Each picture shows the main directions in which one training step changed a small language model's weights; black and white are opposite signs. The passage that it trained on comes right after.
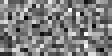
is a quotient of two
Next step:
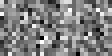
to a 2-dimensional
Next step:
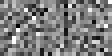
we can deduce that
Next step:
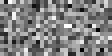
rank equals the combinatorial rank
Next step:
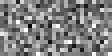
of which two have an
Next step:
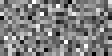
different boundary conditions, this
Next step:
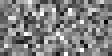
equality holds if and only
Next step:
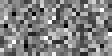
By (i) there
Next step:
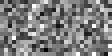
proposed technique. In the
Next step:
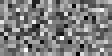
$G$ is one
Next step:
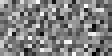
case we assume, the
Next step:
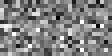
\otimes B$ for
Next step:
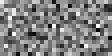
this section we describe some
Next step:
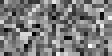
terms of the map
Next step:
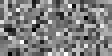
$L$ is low
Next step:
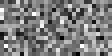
\mbox{ and }
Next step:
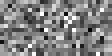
following proposition for the boundary
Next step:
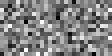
\infty \) for each
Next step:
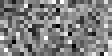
avoids the use
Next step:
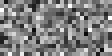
{\bf Test
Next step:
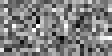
RSMSE on
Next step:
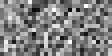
stability of the underlying model
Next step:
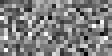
denote an ideal of a
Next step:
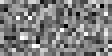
when the configuration is
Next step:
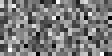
to computing Gromov -
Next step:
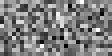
the vanishing of some
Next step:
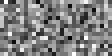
enstrophy is
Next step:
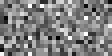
any further condition, neither
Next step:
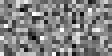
the previous lemma). Hence
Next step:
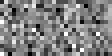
son constantes
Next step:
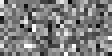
to a null Lebesgue measure
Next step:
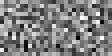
the outward normal
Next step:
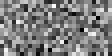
the leading term of matrix
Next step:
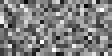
constitutive relation.
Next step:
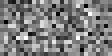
With the help of these
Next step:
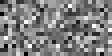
0,$ we can apply
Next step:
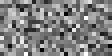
immediately known from the topology
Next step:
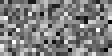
lies. The proof of
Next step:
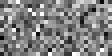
particular shows that this is
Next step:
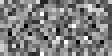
theorem, we may deduce
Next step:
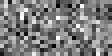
and straight lines orthogonal to
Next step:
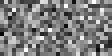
desired relationship. Note,
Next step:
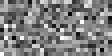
measures concentrated at the
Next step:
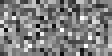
of possible outcomes of
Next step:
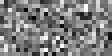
by the following sum :
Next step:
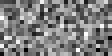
remain an open question for
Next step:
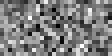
flow. In particular,
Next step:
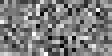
basic sequence in $ E
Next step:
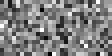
in order to take advantage
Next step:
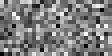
intersection of analogs of
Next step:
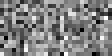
the reference ball based
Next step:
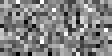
for a standard Brownian motion
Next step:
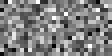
dynamics. However, the
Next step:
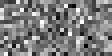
\in \mathbb
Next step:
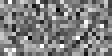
maximal wandering
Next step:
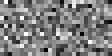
cell} associated to the
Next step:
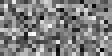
from $A$ into
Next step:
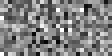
unstable manifolds attached
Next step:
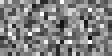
theorem, just consider
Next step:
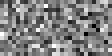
of the algebra generated by
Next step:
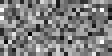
ideal, and it suffices
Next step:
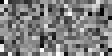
fewer vertices.
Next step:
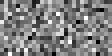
$F$ has only
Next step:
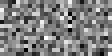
\psi.$$ \noindent
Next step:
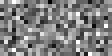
be seen as a
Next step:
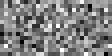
of $P$, and
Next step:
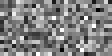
k\leq n$,
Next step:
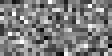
be a measurable map.
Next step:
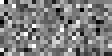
sent to the
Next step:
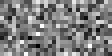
induced by the element
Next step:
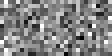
for m-th root
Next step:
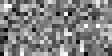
that balances
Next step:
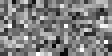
from the Cantor
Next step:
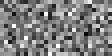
proof of the theorem is
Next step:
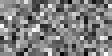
induced diffeomorphism. Let
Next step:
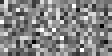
$y$ by
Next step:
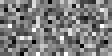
$K$ be the
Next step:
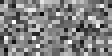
as well as for the
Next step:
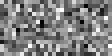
*An Example for the
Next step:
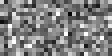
t).$$ First, we
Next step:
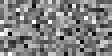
$C$ is a
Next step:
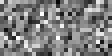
described above is called the
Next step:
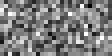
{\it A convex
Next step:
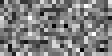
presents two maps,
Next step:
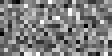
be remarked that a
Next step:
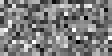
here to power law
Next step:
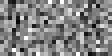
is not considered as a
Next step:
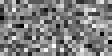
using the local smoothing
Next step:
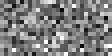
use the stored K
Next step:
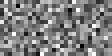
$u \in
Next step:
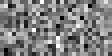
in several theorems presented in
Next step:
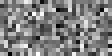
hypothesis implies even more than
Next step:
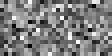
bounds on~$\lambda$
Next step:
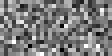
the likelihood of the
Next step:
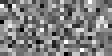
Let $\bfG$
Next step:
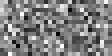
that is if and only
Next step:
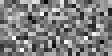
condition, the following result
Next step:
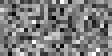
regions of space where the
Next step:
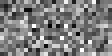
with mean $\rho$.
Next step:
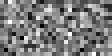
already implemented in computational
